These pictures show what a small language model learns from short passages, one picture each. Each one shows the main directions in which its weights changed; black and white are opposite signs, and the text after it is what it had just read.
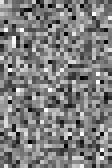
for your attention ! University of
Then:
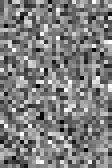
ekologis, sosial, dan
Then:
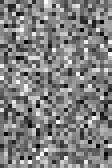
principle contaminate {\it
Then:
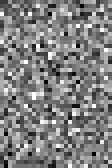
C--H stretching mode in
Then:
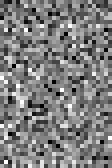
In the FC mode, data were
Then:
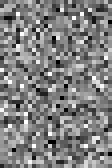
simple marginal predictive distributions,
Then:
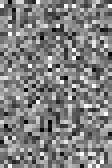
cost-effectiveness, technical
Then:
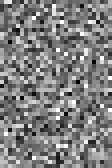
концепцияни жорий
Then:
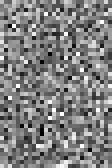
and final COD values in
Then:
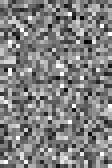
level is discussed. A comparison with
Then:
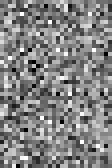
merda dá muita
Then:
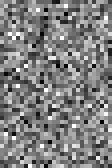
cuenta la clasificación de
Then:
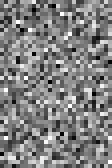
onverschillig of de
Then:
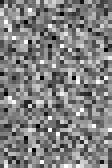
и сопутствующих
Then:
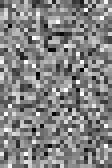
i.e., a ground state
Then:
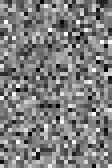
баравар ортиқ
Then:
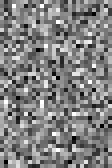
nos quedan definitivamente
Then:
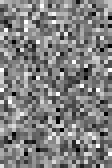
яких Андрій
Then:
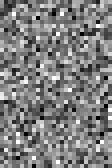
the only quantity available for clusters that
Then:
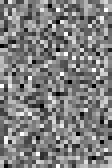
між країнами, що
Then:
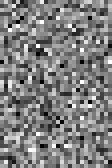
intervention christened ‘The
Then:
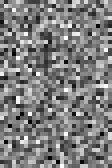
atención y protección particular
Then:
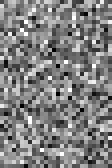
of a traditional Ayurvedic
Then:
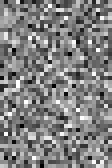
alta del cerro; en este
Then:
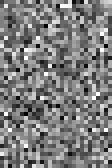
5. Performance of neural network
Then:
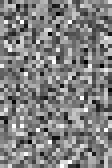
high and different between groups in a
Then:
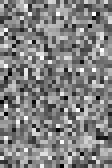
entire supply chains and
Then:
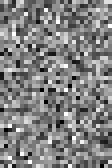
taux de remboursement de
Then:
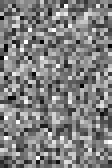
congenital anomalies and
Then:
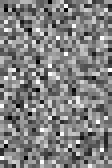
bandlik xizmati, ish
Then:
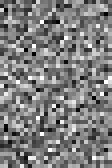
irrigation. In particular,
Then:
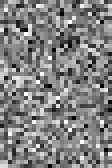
even in some regime where $A <
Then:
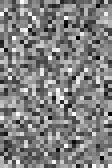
hereafter as BAT). So
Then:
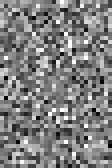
yang paling umum dialami
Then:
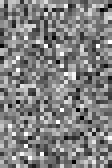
relevantes extraídas hasta
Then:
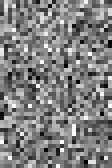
interfaol metodlardan
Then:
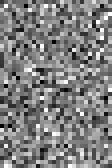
estimation for a multimode structural
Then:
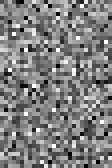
de Sitter background, the real
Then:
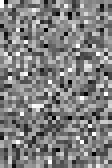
Keraksiz kredit
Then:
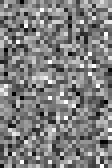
? Y el Enfermo
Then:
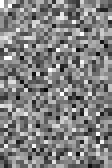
the Wigner function are correlated
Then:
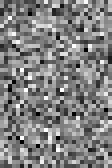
enterprises reached 260.
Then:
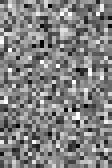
também vale mencionar que
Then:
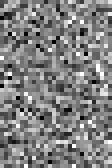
variability in their light curve, including
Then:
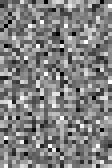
which will allow for a more detailed analysis
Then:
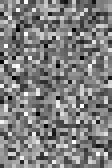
estudio se consideran 23
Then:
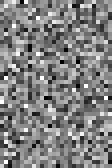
of the BIMA 2.7
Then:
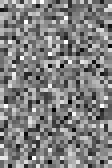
Итак, A_6
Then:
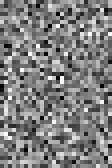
which protects an individual's
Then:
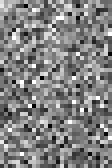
A router is consulted
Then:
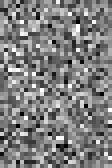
is expanded over phonon modes
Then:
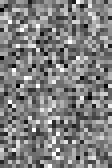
retention time $\omega_{ret}
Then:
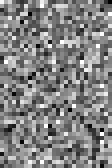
anisotropy distributions of
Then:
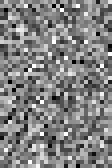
scans can be understood
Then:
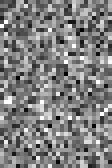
guide in making alternatives so that
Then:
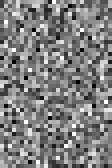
etuvchi ichki organlar -
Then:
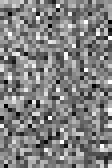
its chemical structure as this resin has
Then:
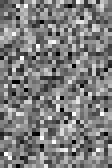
the multiplicity of languages
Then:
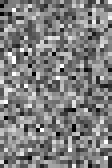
slalom on the straight road
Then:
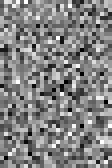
and the Timurid
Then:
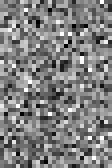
Curriculum for England
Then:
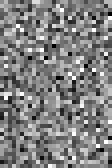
turns out stable. Further,
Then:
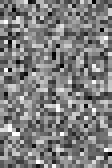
Albert Nobbs,
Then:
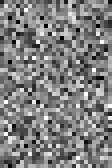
their digital transformation journey ING
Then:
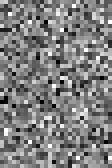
har yili 500 milliondan
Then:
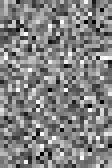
the OD theory is quite often applied
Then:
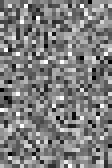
des Spalteneinbruchs
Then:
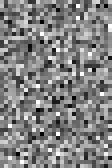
is a selected $(k,l)$
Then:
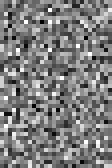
RR Algorithm. The quantum
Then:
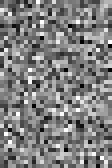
Ethics, Oversight,
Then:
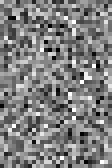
hisoblash: Oddiy
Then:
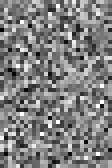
over time. Their study delves
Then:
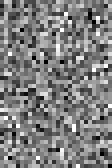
de extrema relevância para
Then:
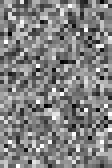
\author{A. N.
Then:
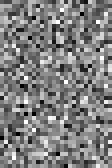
for agricultural and allied
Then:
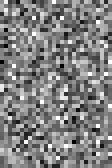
tashrif; ta'lim,
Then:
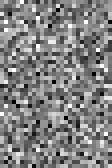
for the resin matrix with their
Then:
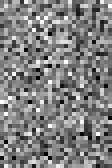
axis of the coronal hole and the
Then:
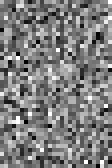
arise from quantum fluctuations not of an
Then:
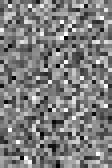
o'rganish va ularning
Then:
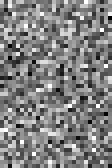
implicated in high proficient
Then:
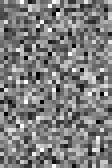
catalyze the production of
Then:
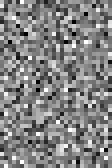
amplitude will also include a factor reflecting
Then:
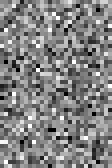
journals and reports on the
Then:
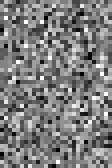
del Pan Ruelas 231
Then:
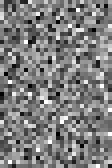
the infinite legs).
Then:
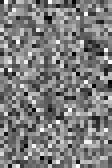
Characteristics Tables Table
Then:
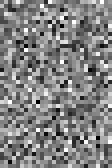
преподаватели не
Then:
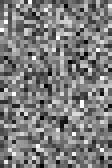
os níveis sociais.
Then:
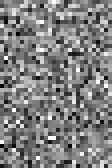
dredged in 1920 and
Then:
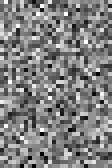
topishi kerak.
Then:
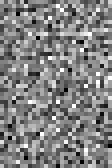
are satisfied if p is larger than
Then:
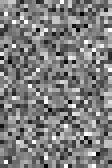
46 47 :EmailAddress
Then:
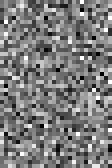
è noto, sono
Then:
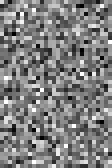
verified empirically that, if the
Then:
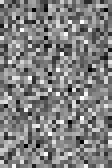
va nashr etilgan
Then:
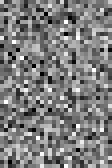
whose 2 internal chambers are
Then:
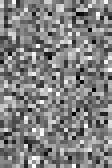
osteotomía en
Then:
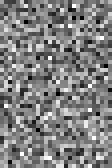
is the region where typical graphs have
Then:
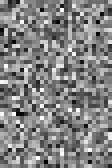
to be used in our mutation
